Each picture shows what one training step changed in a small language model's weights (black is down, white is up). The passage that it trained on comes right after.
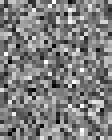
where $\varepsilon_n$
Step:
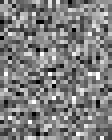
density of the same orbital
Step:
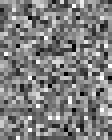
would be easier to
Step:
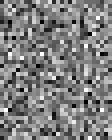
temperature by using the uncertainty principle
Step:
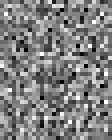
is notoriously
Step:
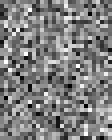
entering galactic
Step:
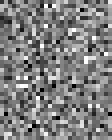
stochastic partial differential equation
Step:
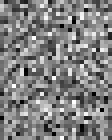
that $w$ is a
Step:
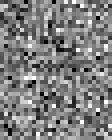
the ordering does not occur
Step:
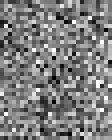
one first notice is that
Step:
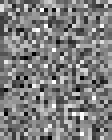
on its boundary all the input
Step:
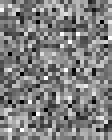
In our study, through a
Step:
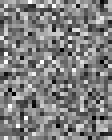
atoms to a temperature of
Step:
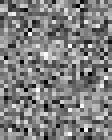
price, arising
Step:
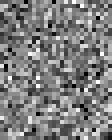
the reliability of the
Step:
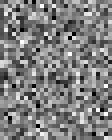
of anisotropic materials such
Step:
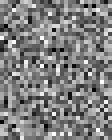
live on the topological
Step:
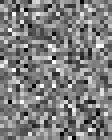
devices as part of normal
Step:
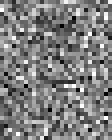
is the diffusion coefficient of
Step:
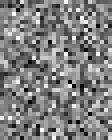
controllable in the above
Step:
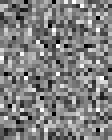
the expansion of the plasma
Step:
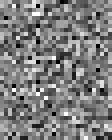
from Kutztown
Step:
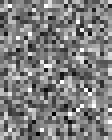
ELM of $\Delta
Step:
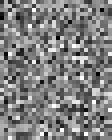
PMT, with the
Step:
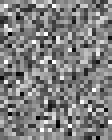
to address this point more
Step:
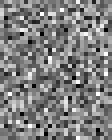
derived from the Balmer
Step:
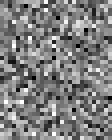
realizations. The
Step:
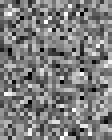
temperature, gravity, and Li
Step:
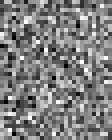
an idealized value for
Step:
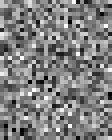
of magnitude. Parallel
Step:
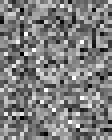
theory in a curved background
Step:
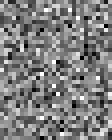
related to the infinite nuclear
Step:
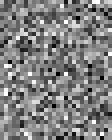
GPU Mem
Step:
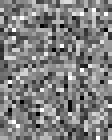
hole horizon is comparable
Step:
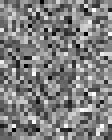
as fictitiously
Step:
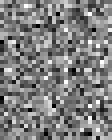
unbinned analysis,
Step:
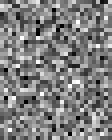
and massless test particles via
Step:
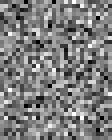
the computation of the closure
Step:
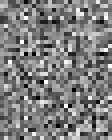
gives a clearcut signature
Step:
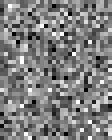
memory by reducing the number
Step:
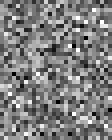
which STEP
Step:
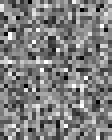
be associated with the central
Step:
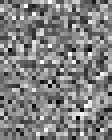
required to violate the
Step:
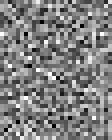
energy transfer at a larger volume
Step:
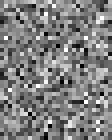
companions to
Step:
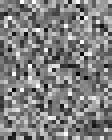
parameterizations (2)
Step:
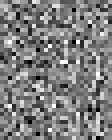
by thermal expansion, wind
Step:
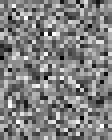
strange branching fractions
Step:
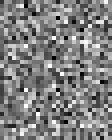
suppressing determinant ratio
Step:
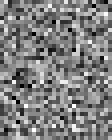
spectra are composed of two
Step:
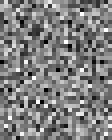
encoded in a
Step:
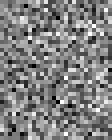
spatial derivatives. As
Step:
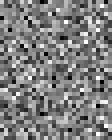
considerando uso de
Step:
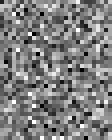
cavity corresponds to
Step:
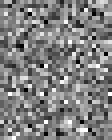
The qualitative behaviour
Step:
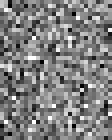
$\delta p =\delta
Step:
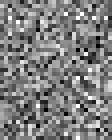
lenslet image; from
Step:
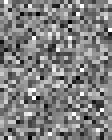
$\nu$ and bulk
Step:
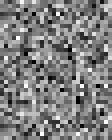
spectra and break features with
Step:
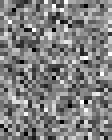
Alice actively
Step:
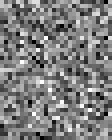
and backward (go towards
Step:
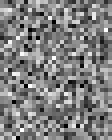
%stringent limit,
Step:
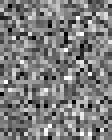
present the same advantageous
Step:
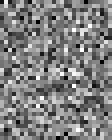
VLP, the
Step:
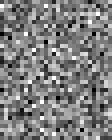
in a four-dimensional
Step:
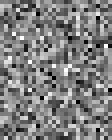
from the distortion of
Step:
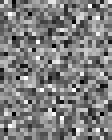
approach has been developed to determine
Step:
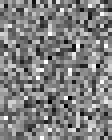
can be obtained by conformal
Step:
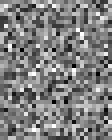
to determine the minimum mass of
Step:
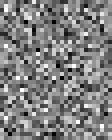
latently infected
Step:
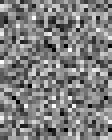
of two different scenarios in
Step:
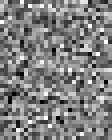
The sizes are averaged
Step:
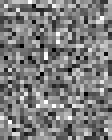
three parameters to fit:
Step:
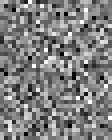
With this said,
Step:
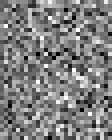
(curve 2). Note
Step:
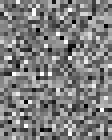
first non-trivial test
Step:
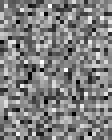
unusual strength of
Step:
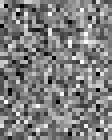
the colormap indicates the
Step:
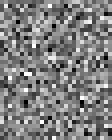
as usual on the matter
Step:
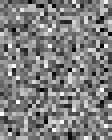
has yet to be
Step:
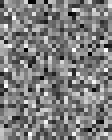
scales suggested by neutrino
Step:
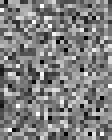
graphitic substrate and
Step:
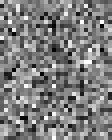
thickness of the Ag
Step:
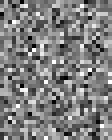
discovery of novel
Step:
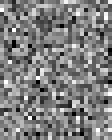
is due to the fact that
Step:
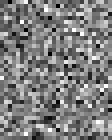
the TDm flux
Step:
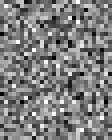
which is in a certain
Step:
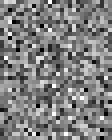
parameters for solar neutrinos
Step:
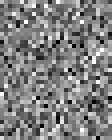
\omega_n =
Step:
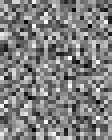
of lattice sites by
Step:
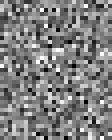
on-chain write
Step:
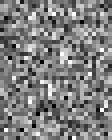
denote hypersurfaces of
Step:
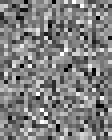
the training phase. For
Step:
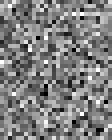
inverse document frequency
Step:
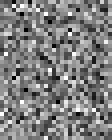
here. But while
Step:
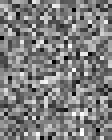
by the implementations of
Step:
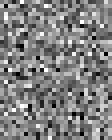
The full evolution operator in the
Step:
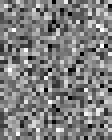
one has been studied, leading
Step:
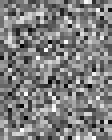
2, respectively. This parameter
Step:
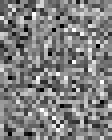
the agent to deviate
